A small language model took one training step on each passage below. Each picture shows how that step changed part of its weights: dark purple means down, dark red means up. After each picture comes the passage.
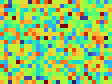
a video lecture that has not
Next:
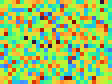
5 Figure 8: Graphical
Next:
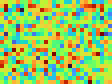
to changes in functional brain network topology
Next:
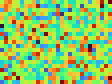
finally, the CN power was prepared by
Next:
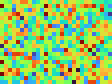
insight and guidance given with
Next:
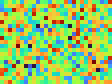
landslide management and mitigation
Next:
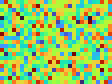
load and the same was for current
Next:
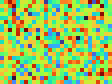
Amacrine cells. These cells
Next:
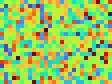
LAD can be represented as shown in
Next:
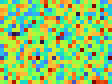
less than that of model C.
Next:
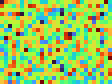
its supervision of graduate studies,
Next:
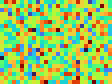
Communication*, Shannon and
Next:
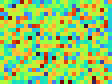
largely undocumented, and the
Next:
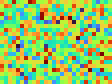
speaker arrays, and computational
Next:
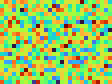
substantial deselection of female children is
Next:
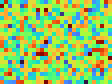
the present work, we assessed various
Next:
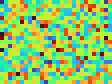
of Strontium Doping on
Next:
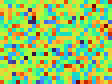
population is greater than the current population.
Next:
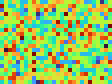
to grip the column plus
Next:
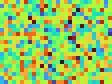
rendering of the tactile
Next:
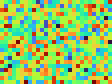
is not under review at any other
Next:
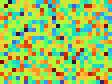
is made of polished wood and
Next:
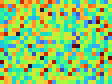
inform fiscal strategy advice, for
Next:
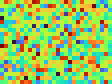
Abstract. On the Planck
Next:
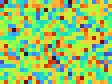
the opportunity to create a vision of
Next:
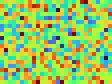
in whole blood leukocytes and
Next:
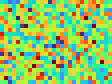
are from the Global South (15%
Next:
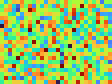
prone locations using spatial density maps for
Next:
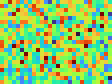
people, including women. Uzbekistan's
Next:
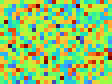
age, by uses and occupants,
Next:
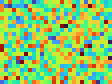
acceptance in a developing country by integrating the
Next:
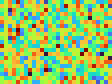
various study locations using a conventional
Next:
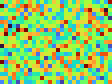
impact on the advance of CO₂
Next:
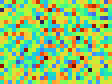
of Education. These are the number of
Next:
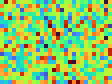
2017). Based on the results of previous
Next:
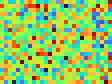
to the model as well as the plant
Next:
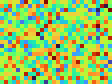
SES scale is based on disease incidence
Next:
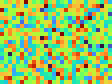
five developing and developed countries of Asia region
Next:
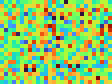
have been incorporated into that data
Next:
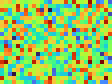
years for interest towards organic foods. -
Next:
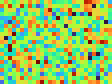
Q Volumetric flow rate [m
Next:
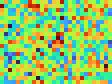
on verifying correctness of the
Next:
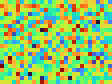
research undertakings. These were supported
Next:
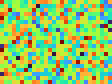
sampling plan in the industry. A brief
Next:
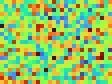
is a long-term return. As
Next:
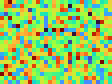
liver (85%) followed by
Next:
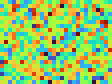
business by acquiring a controlling interest
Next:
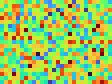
findings do need to be replicated with
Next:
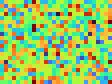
proper obturation technique all together which
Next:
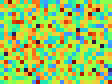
200° when the colour changes from
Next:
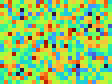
environment. Mean prediction at 2100:
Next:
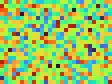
effective to use terms denoting their different
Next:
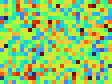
for the difference. The method was then
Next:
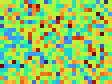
receive path. Proposed system offers
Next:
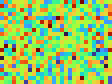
preserve the full diversity of
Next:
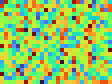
the concrete calculated using these effective section properties
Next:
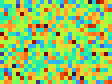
and could exist elsewhere. -
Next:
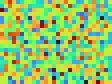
downsides. AI algorithms have become
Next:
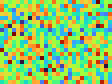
dimensional feature space Design of the
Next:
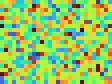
has moved with slower speed in
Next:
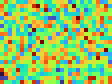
in order to implement those statements correctly
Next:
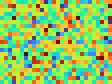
6.0. In this case,
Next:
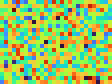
it is necessary to accomplish
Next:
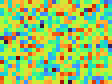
students build an understanding of the abstract
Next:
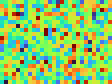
the covariance matrix becomes. The
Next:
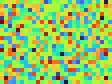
financial support mechanisms for business entities, and
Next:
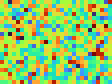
of lower moments. Hence, we
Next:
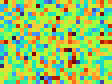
This enables the use of continuous phase space
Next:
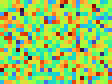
machines (not just AI)
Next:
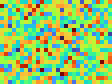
effect on employee workaholism,
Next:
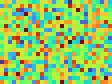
Framework: The inclusion of a literature review
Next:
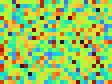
a theme that emerged from focus groups
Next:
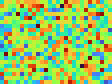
from room temperature to 80°C.
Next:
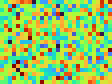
Previously, Zhang [1]
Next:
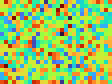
DEVELOPMENT OF A
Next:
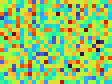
itself, providing an overview of CCS
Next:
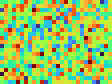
B cylinder and pulls it
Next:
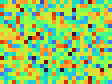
students (Alexeeva &
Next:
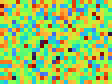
and abuse recognition. Customized strategies
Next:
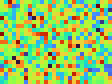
and the tools and methods which were used
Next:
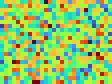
5. CONCLUSION The studies carried out in
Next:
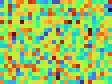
formed, SWAT simulates the
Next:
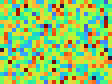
not available in a single place.
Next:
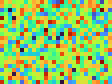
the cochlea.
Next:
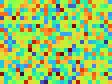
that using ethanol at 70–80
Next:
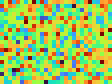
derivative and fractional power series method
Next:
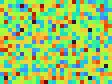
understanding [31,45]. In automatic
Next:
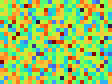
stated that to understand the meaning of solving
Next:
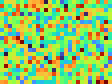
a unique complex of factors influencing the
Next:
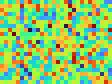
as threats. Small datasets
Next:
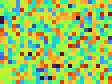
among the Th1 and Th2
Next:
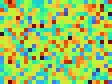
characteristics with 100ns and 1s
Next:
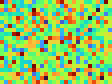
AND AFTER CONFORM
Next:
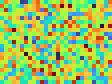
all correction steps the laser beam has an
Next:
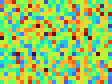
Telmisartan &
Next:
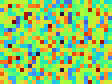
group of restaurant workers. While
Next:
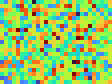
log-log paper. The sounding
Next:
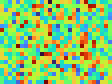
with a Bachelor of Science in
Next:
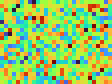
of a country can be interpreted that the
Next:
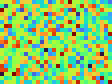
so that the new events are not
